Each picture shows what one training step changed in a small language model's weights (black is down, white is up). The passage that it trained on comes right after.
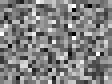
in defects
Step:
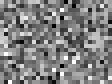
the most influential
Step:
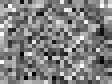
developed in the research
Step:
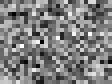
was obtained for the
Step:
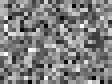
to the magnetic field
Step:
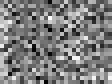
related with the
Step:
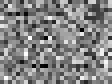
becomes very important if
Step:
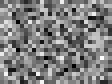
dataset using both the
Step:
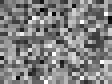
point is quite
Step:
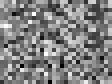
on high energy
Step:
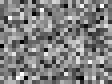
motion is
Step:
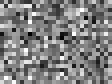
as temperature increases.
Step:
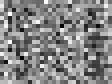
capable of
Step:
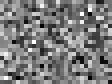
on every of
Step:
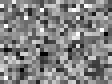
matter of more
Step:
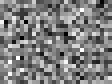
be developed on the
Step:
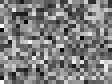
are modelled
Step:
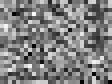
on power,
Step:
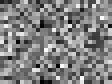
signs of
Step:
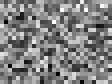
and Materials
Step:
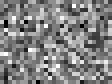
to be distributed
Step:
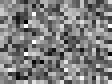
area, and
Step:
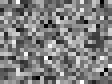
unawa at
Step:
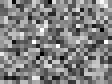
of starch,
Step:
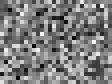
invest in
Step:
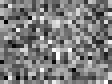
case. This phase
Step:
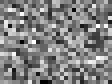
element of
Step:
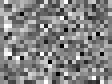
the absolute
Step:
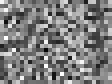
(with total
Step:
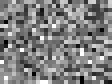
x direction in the
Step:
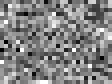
critical component in
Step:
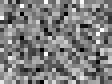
werden der
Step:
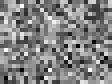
space structures
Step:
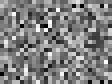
O estudo
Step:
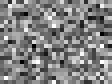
environment which is made
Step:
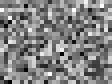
fanlar singari
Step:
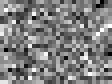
(C) and
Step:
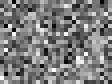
Penal do
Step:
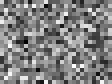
provide wider
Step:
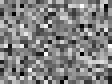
c + \bar
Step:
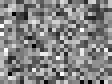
events in the
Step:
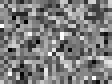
are three specific characteristics
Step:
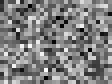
CP phase does
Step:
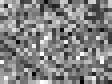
higher efficiency in
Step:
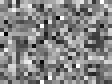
majority of global
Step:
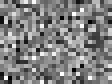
qilish va
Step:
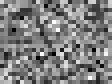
This leads to
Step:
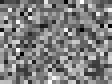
als auch
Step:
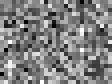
system, although
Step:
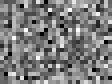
Українки з
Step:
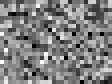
was better in
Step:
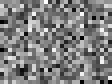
GIS and
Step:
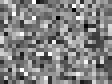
a smooth
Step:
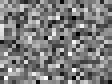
and checked
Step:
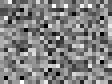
and, \br
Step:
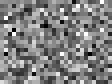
and Dalton
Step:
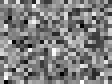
our equations to include
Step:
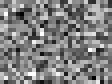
The goal of
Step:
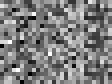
de apresentar
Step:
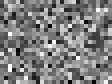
cosmological parameters
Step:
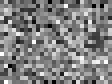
plane with
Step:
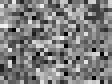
in the calculation of
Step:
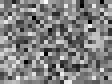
when Bob
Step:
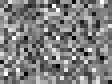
für ihre
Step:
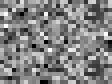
Number of
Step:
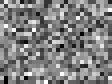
demand to be
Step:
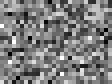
while investigating multiple
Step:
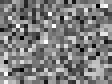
the emergence
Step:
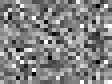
\theta}$ again
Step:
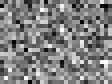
is simulated using
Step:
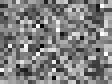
riscos associados
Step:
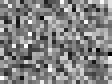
range accessible to
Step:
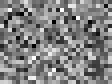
retention rates
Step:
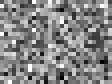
che uno
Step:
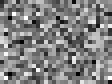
the novel
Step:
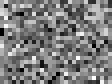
the product
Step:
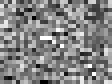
in terms of
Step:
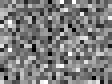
compared with the distance
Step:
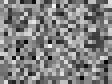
pressure to the
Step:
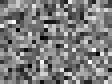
. Then
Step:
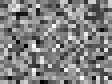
surface area of an
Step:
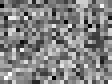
que dice
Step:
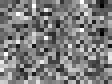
in data 26
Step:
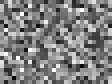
to find a more
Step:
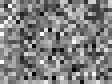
considered in the
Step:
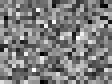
of Modern
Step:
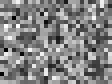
LTV system
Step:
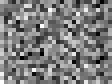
derive from the
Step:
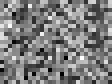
under the assumption
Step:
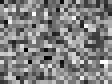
is greater than
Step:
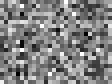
penas que a
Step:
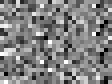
taken from the
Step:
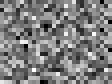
of Black
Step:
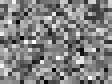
background on the
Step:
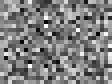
$s$ is
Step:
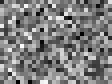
% drug
